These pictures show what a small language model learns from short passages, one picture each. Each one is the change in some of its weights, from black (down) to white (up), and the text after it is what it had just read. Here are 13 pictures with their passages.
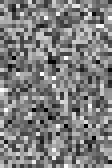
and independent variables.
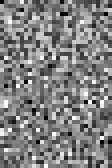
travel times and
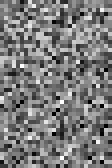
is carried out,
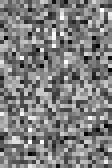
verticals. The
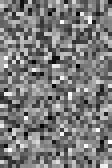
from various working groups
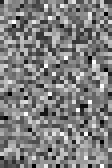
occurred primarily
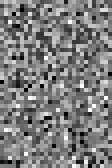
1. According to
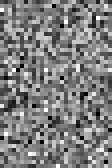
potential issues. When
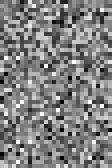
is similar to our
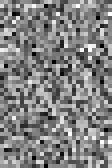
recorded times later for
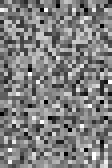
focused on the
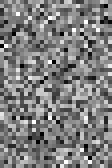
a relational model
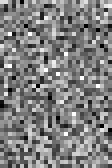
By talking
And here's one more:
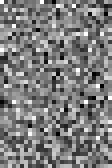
the cooling
